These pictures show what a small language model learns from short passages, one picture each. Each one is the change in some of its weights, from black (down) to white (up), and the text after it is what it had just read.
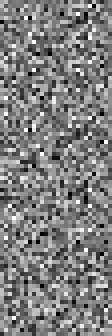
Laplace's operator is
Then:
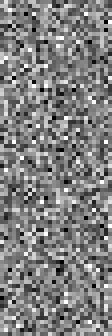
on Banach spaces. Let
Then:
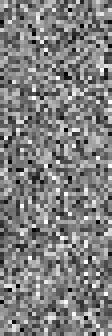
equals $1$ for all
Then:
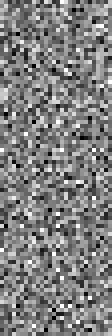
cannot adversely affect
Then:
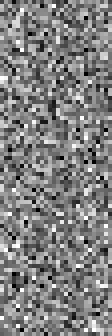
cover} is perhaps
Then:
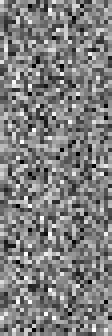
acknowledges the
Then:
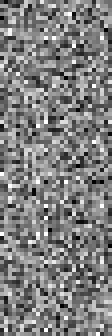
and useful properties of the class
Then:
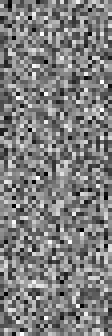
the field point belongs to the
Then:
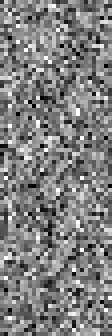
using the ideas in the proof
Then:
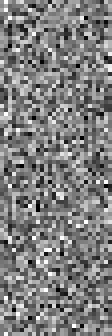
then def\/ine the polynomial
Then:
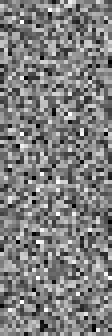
quickly, but to a
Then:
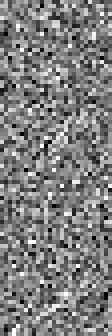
be a group of orthogonal transformations of
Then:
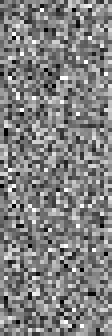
dual solution. Thus the existence of
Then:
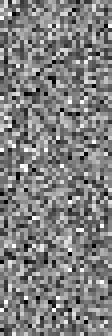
The converse is true if we
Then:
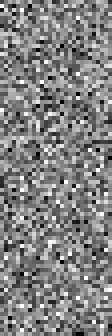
as fundamental physics. They
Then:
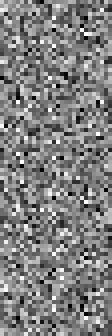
happening locally and
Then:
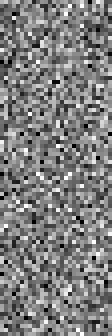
\emph{Mather invariant})
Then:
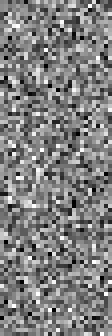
equation uses not the inner product
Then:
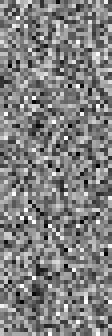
$F$ and for the second
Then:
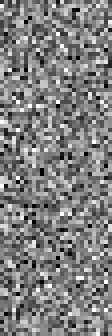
second is the (generalized)
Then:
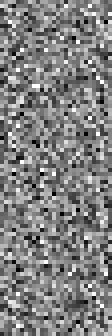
on stochastic processes.
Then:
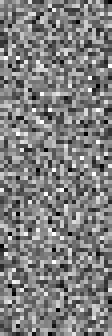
if $K_1 \subseteq
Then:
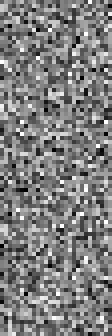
of a prime $\p$ in
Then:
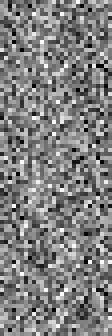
the Riemann surface $Y =
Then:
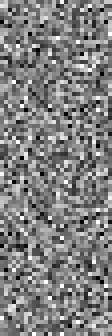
$\cU$ is an open
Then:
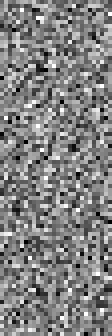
to $S$. Also since
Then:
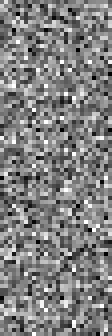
are constant. Under the assumption
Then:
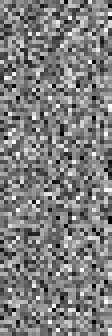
in this case also. Thus
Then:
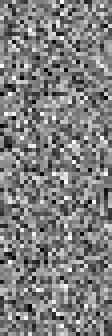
This process is repeated
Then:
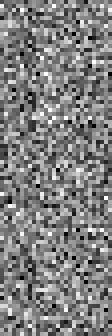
constraints by setting an upper bound to
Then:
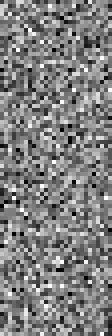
and concatenating the resulting
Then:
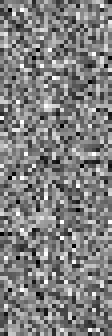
x+\bs s$ as in
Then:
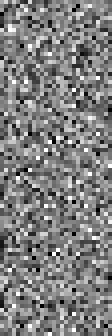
systems and Hodge-de
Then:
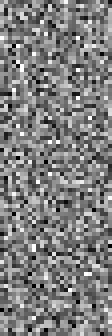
gradients and evolving
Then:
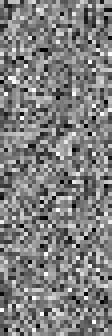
Desargues configuration
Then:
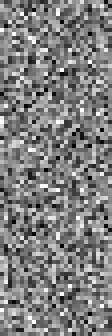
a significantly higher
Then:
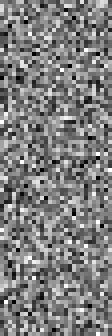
X$ we have the {\it
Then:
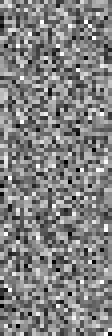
so we may assume that they are
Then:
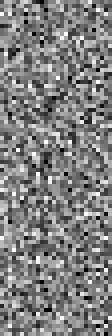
a Universal Set},
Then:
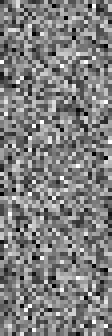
most~1. We will
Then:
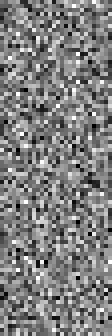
d'incidence de type
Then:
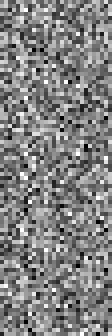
interval $I$ such that
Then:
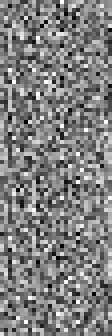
demonstrate the action of
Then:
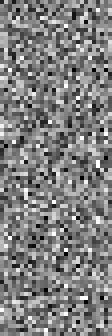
evaluations for the numerical computation of
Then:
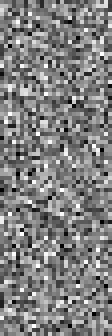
is of degree $1$. A
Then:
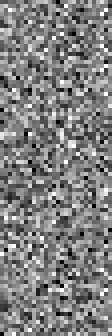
recursive formulas, we need
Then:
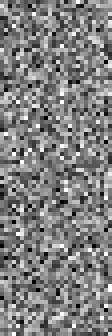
the chosen triangulation. For
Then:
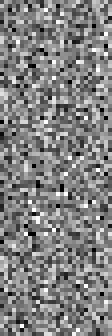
set $W$. We must construct
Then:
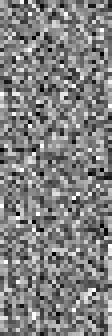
median, Alice will
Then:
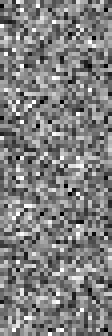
\cdots + a_1 x
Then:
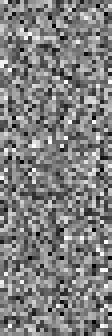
has LRD property.
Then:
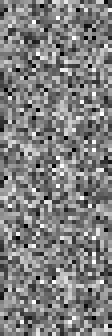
one can then readily verify
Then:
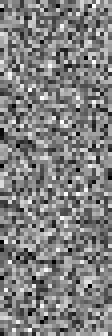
by composing with standard
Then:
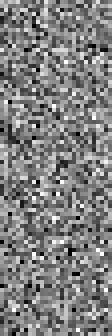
m$. We assume given a linear
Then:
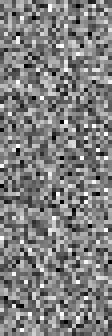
four-cycle because the support is
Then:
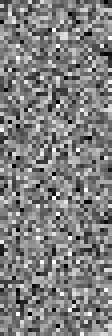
and only if $A$ is
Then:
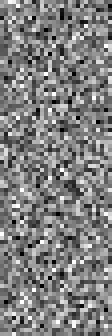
the dynamics suffer from high
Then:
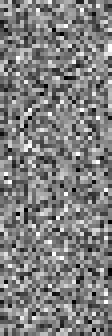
and moreover it has an
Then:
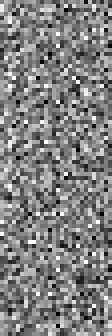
by introducing classes of
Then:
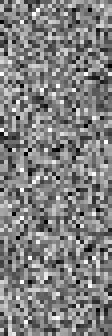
each integer $i\in
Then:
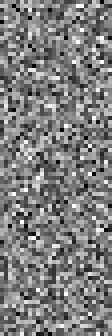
a cancellative
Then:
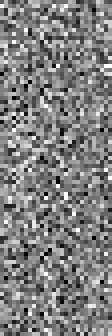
imply that the trajectories of system
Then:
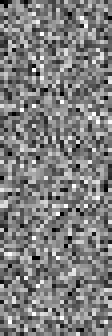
We only focus on the
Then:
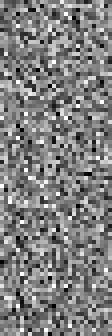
origin cannot be separated by the
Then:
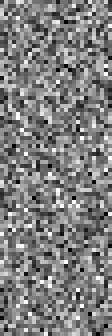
and let $H_2$
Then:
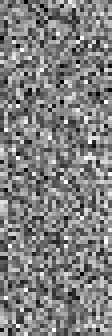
exposition simpler. For rational
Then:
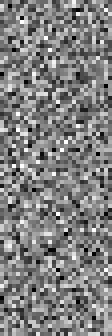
functions produced by the scheme and
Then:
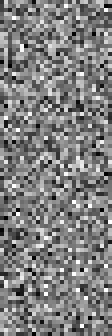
\ \mbox{\rm and}\
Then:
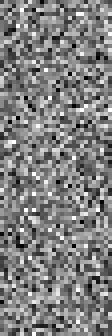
while $F$ describes a
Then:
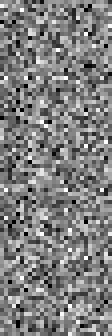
every \ } x \in
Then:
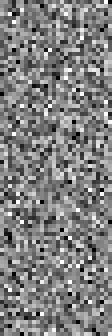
lemma is crucial.
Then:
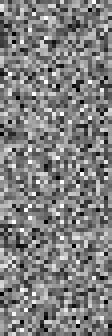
another fixed circle $\Gamma$ containing
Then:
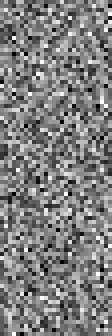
in a manner similar to the
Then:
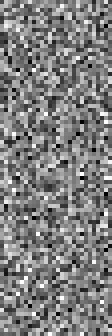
the previous lemma, we can obtain
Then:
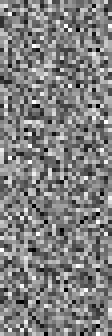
$G$ has a characteristic subgroup
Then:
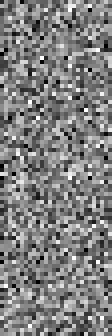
left invariant control system, that
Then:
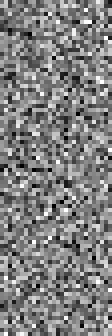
indicates that Corollary 5.1
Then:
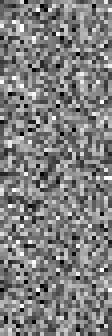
present framework allows explicit computation of the
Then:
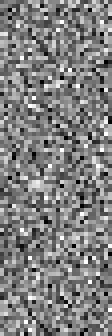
solution $w$ of this
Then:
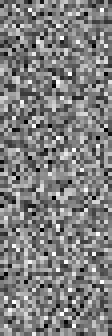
is that instead of quantifying
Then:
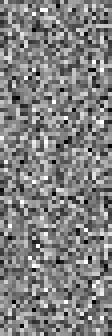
projective bundle over $J$. Let
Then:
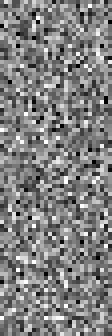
there does seem to be such
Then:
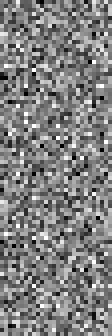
F)$. The classical groups (a
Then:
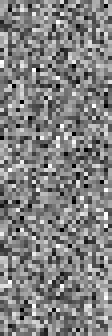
modulo $4$. We will
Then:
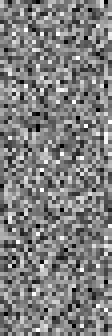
either the standard derivative or the
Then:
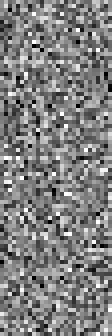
$X(\Delta)$ is projective
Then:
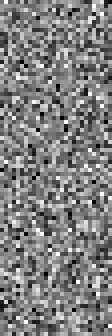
Let $r_1 \dots
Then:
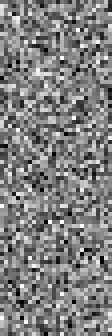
and $j$ is described by
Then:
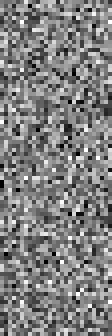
more than one component without boundary
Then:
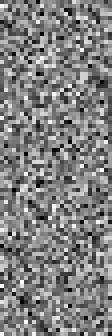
any model where $\psi$ defines
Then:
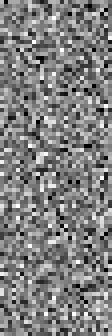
greedyI over
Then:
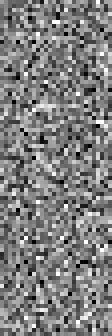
07 (France)
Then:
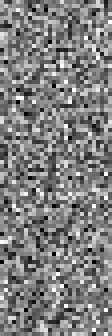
not exclude any cases for
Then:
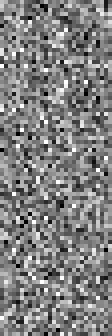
do not contain the line integrals
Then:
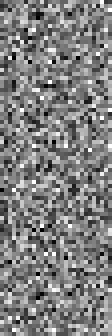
a possibility contour since the
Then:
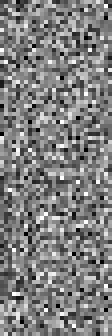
that the cost function attains
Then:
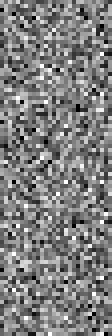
\cite{K}. The
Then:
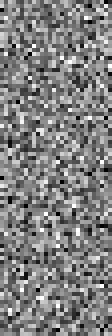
claim to be able to prove
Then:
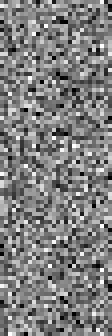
commensurable with
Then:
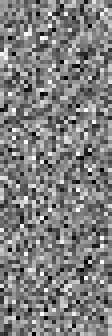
With this type of notation, the
